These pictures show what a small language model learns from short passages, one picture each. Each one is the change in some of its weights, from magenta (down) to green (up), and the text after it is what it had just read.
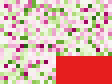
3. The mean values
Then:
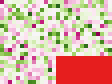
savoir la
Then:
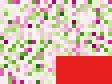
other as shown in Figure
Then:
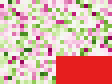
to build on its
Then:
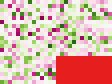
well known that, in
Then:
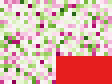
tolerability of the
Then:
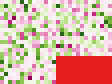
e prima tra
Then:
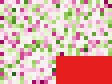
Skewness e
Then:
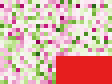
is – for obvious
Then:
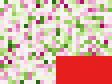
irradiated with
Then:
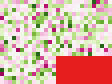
some questions" about
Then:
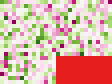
the year. Li et
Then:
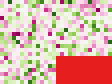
explore the problem the
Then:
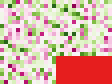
welfare clinic
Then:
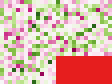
such state is possible,
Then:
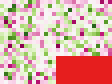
which provides a more
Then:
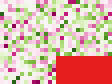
2. Elaboración
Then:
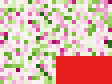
the numerator in the
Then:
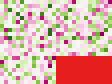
the low-order and
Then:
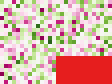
key element of the
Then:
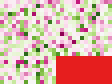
(36 medial and
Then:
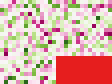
His blessing to
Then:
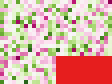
the population transferred
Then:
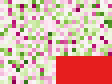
e de preço
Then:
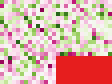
conducted in the
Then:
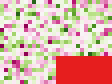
This article presents
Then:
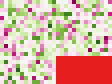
active. This prevents
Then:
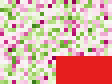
что на
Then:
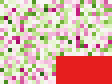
- Dostęp
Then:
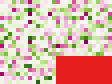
на снимках
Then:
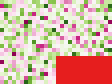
juntamente com
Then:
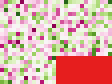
for multi-GeV
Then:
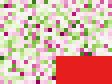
halves the input
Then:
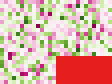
place (marg.
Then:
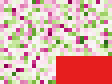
The pads stop
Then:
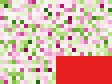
spre deosebire
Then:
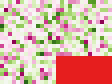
respective categories.
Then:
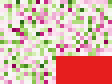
universal direct și
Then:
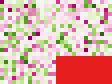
modality has played
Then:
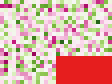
ensured by the
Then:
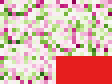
was noted among two
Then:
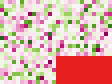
in Fig. 8,
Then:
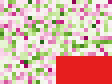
motivational source of
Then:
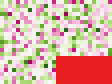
maximize the impact
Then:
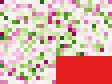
active compounds and
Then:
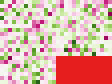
reporting). This can be
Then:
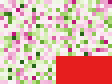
the degree p ,
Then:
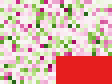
for the excitation rate
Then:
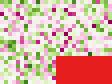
beradi va bu
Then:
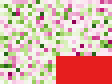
which consists of
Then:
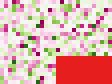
could be applied 20
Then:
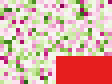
global study.
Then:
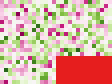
following form: \be
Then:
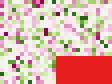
reinforced with
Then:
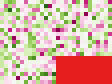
under consideration. %
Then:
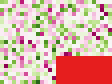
velocities are about
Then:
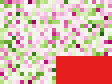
benefit for the
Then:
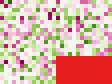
4, presents the
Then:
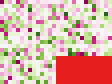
/ Пер с
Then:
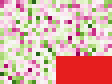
addition, technological
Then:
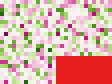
of high-resolution
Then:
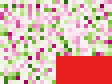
at the Saria
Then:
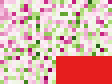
min. The detection
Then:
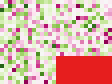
outside and inside
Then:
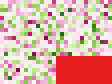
phase transition to a
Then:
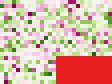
optical sensor
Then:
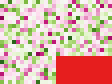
respects the rights
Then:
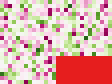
Thin Films and
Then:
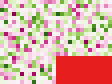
trajectories of
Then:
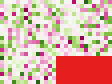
and their effective strong
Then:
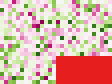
organization, banking
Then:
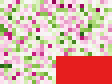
the need of solving
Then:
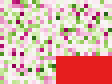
specialist. Hij
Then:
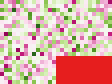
the jet energy cut
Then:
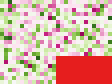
expressions for the number
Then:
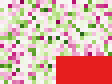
understanding of the
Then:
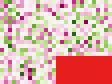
constants were calculated by
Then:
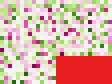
and segmentation
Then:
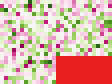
hand, to the
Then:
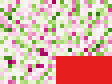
the four different types
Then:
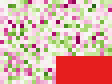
tutgan. Uning
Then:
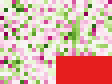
those explained in
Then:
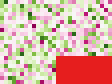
with eigenvalues
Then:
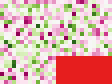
schematically presented
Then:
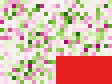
*desvalor de
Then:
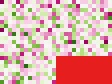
В този
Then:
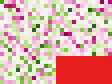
which is a typical
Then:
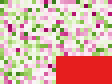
to decrease the
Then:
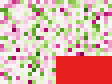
of the external
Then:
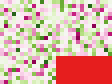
ekologik va
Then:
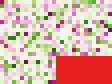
three toy models match
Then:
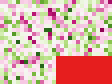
the gaps and the
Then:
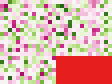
us the MatLab
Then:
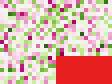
Lead on page
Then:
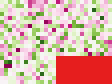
these interconnected
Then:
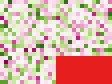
see that the models with
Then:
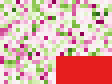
our mathematics.
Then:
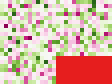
-rich primary
